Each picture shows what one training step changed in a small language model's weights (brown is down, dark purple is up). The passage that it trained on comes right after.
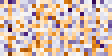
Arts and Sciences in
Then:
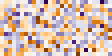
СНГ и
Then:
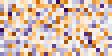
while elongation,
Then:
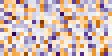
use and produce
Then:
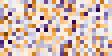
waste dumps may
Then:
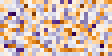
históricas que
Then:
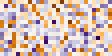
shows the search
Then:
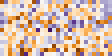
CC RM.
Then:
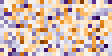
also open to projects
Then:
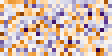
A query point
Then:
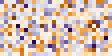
studies have shown that such
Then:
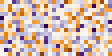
paper discusses the
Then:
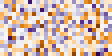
the following equations are
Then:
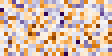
that his state could
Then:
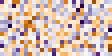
Tourism activities
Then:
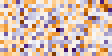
serta menjadi
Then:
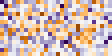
sistemas de pesos
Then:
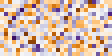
rekam medik
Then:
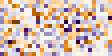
ensure the stability
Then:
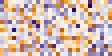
speakers, it
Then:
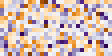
and deuterium
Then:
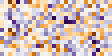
independiente de
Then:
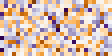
, o и g –
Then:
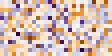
Grounding by a
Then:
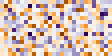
modernization of this production
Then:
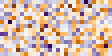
made to determine
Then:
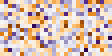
es el propio
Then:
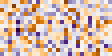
adherence of
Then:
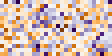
using H₂O₂
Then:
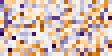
of biologically important
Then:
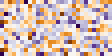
facilitado la
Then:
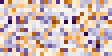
que se baseiam
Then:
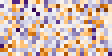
Some reference
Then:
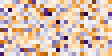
following: - Further
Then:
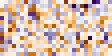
composite material skin
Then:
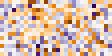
. The ϕ
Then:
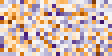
underscore the
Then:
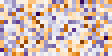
la autora que
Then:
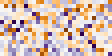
territorial de
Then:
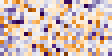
на 10 модельных
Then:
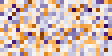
di informazioni
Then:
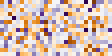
por su interés como
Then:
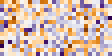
Mechanical behavior
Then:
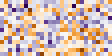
cada fondo -
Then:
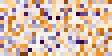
The references provided
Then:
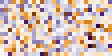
to capital; -
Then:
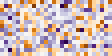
motivar a los
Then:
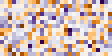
Том ни
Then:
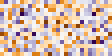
Data Platform*,
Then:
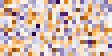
storage, porous
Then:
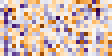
of the scientific approach to
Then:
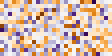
bell system), and
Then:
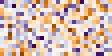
y se tiraban
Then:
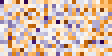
formalism is based
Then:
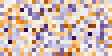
el punto de
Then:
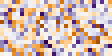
What is the role
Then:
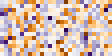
is essential to
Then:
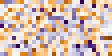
do problema.
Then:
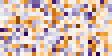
survey indicates that
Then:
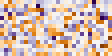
In conclusion, we
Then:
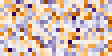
especiais e
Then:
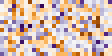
are the basic
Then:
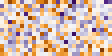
ordered logistic
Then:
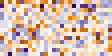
Table Observed
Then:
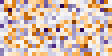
topgan. Uning
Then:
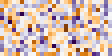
biased text spans
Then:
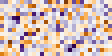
contribui para o
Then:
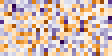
refusés aux
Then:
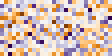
de langage ;
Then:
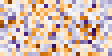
their linearity,
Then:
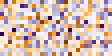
income. It is
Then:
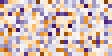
carácter de
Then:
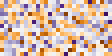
the current status of
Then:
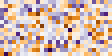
one hand the used material
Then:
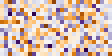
to generate and
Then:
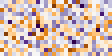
relationship was identified between
